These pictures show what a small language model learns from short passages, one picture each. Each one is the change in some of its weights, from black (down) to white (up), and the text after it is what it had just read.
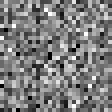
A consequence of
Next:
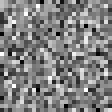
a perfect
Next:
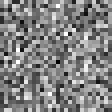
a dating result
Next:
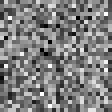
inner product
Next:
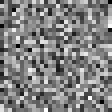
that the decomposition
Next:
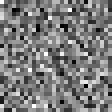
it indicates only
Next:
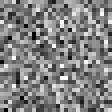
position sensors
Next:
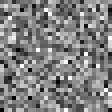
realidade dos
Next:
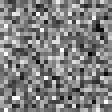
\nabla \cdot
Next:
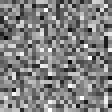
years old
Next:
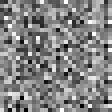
methodologies; -
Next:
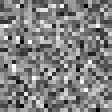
where a central
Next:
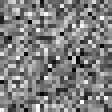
that we can get
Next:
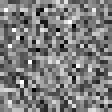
agar bisa
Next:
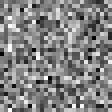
following approximate
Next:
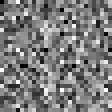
The endeavor
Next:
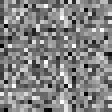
Applying case
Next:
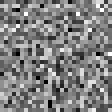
evolution of
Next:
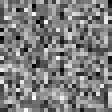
second factor,
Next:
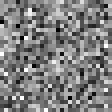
$\Delta$ between the
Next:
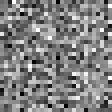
through adversarial
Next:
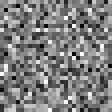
taken for an
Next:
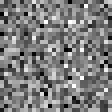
remarks on
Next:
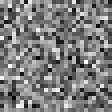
we get the
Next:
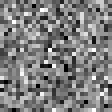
“How We
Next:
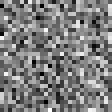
children in need
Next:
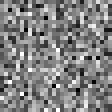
Journal” as
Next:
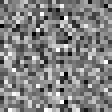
large enough
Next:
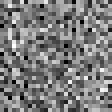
overarching theme
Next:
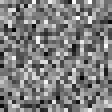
hexagons for
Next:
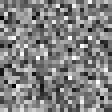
skills to
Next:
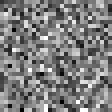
it included for
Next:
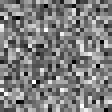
of two types
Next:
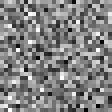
and the estimates
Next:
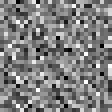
realizations of the
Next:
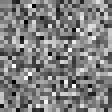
been studied by
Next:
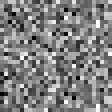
the cartel
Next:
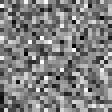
they showed that the
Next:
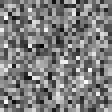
of two of its
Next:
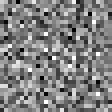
is the Lie algebra
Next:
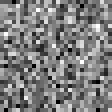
variată de
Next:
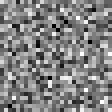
$f$ to
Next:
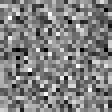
la actualidad
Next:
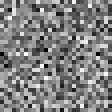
we use in the
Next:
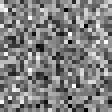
and high quality
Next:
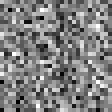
require further
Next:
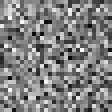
students in the
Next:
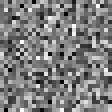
of Western
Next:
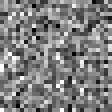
dimension $n\leq
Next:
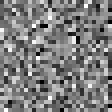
offers these
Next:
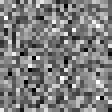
to customer
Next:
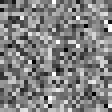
no solamente
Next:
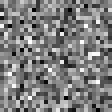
temple, with
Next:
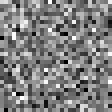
cause decrease
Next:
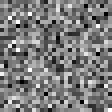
2$. Then there exists
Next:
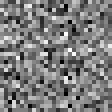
different follow-ups
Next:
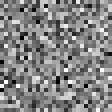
results indicate, the
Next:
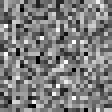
The percent increase
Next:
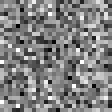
control when natural
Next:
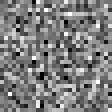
extracellular matrix
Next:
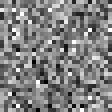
precepts of
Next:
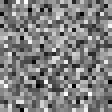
with cycle
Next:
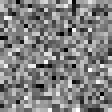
is an exact sequence
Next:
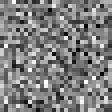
of these houses
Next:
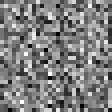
la organización para
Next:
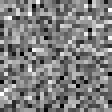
so that all its level
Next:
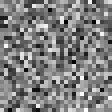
in the peak
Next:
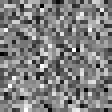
Research and
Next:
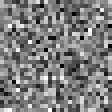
error on a
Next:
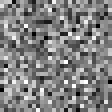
creep analysis.
